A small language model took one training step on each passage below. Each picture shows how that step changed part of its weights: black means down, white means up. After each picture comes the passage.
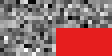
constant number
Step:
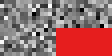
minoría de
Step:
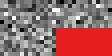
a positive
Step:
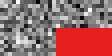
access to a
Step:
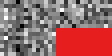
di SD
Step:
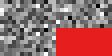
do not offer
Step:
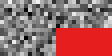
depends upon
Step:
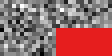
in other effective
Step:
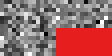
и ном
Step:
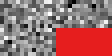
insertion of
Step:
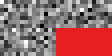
come back
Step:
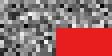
J. C
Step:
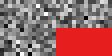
you ask
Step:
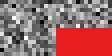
a better
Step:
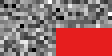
cargadas en
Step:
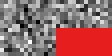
the desired
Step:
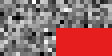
Head of
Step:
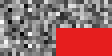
existence of
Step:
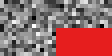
bu esa
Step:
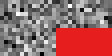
on the data at
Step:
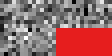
small (Fig.
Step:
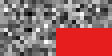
because of
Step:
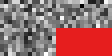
the rate equation
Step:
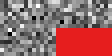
We propose
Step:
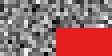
process name
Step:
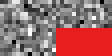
that we use a
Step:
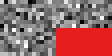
leading to
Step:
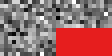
the relation,
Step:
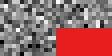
the present paper
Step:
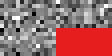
a much more
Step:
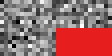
of the free
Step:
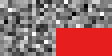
The sensor
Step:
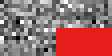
of analysis was
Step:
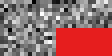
Planck order
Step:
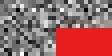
in the IR
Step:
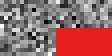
matches the
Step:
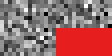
concentran en
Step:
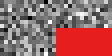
на 1 га
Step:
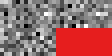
alfa de
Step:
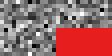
laki dan
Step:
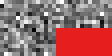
system \be
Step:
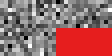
The paper
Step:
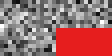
a case is shown
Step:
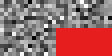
is devoted
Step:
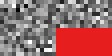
the left.
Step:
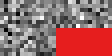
se tiene
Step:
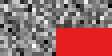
the AB
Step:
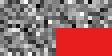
notation that it
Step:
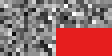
over it in the
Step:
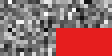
interested in
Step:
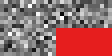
planned and
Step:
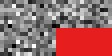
number zeros
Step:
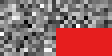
youth in
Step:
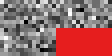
de limpeza
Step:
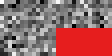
elements of
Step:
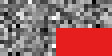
University of
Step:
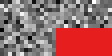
with local
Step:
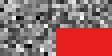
our choice
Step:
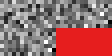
one point function
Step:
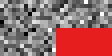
required to
